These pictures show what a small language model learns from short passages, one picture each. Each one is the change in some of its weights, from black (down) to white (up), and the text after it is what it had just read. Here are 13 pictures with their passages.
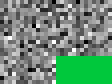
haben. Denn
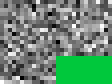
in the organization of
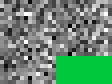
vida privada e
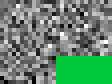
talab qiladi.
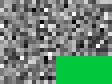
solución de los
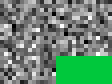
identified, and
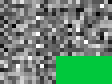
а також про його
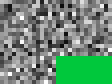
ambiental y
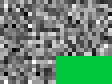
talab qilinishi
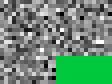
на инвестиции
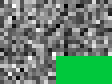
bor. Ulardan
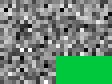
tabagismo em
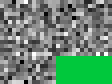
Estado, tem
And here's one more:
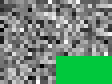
ham uchraydi.
